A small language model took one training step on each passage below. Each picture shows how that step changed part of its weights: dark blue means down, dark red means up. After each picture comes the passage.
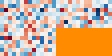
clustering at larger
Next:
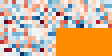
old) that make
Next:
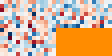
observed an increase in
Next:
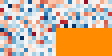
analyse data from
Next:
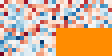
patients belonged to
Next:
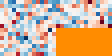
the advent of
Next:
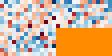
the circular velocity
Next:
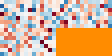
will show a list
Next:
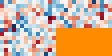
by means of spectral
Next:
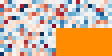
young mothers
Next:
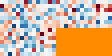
from traditional teaching methods
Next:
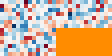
from existing nodes and
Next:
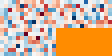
y establece
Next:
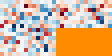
in taking the
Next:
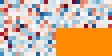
Type V, or
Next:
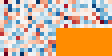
threose series
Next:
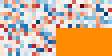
of state, in
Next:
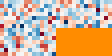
for continuous variables
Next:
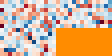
los productos del
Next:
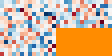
invariance for
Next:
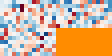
the Lorentz
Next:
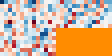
- the combination of
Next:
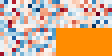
the collisional momentum
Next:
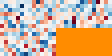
of characters that
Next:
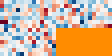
asos soldilar
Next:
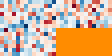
mudanças e
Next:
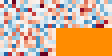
and Internal
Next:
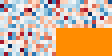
and radius) and
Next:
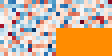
the same energy density
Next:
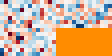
that without explicit symmetry
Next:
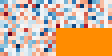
secondary phase. While
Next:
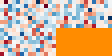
genre of
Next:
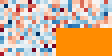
with Gaia
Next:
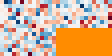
ijtimoiy va
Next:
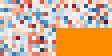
di chi ha
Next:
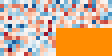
units are individual relative
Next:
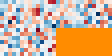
ve Muay
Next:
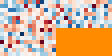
or renormalization
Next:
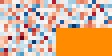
distances $>
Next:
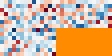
recommended that the
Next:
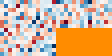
- Por que é
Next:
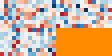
length of the
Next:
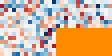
and the residuals
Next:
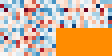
and Simple
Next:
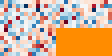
are \medskip
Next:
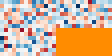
parts of our
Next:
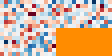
potential for improved
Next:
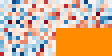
Knowledge to
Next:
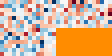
and teachers to develop
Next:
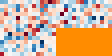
determined to an absolute
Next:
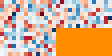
datasets and models
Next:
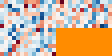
to the present
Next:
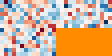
which is quite
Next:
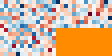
of states per
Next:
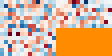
of Batch
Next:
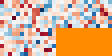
qoidalari va
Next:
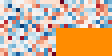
outgoing particles
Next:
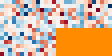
synthesis of
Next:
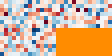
latter exhibit rather
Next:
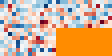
method. We plan
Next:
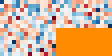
b}$. The expressions
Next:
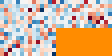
shape. Notice
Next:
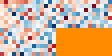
for resale or
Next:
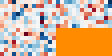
star groups simulated in
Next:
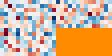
a diffuse radio
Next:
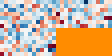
of the remaining
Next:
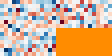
Europe between
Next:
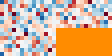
details can be found
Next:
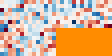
в Перу
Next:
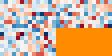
yaratishda u
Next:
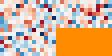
directions. It
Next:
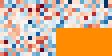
les gains de
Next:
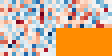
not occur. In
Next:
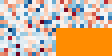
distributed symmetrically
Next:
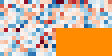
indexes come into
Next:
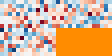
a small finite surface
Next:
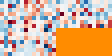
TAB. 2
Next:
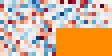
pulse may vary over
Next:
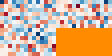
larger sample size of
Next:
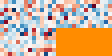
on new or
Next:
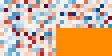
were generated for the
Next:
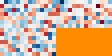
ps input pulses
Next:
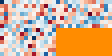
a privacy mechanism
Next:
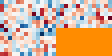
empirical study
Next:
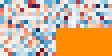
earnings yield
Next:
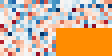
the first short run
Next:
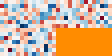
that existed when
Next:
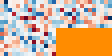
points move away
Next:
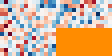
study is to get
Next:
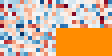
measurement of the optical
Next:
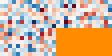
Background check
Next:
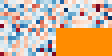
of the indicators
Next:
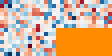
one case.
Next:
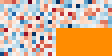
free carriers,
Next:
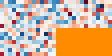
the discovery of
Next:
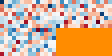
extraction the
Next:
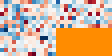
there is a
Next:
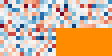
to collect information
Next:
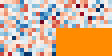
said that a
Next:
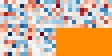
of health and use
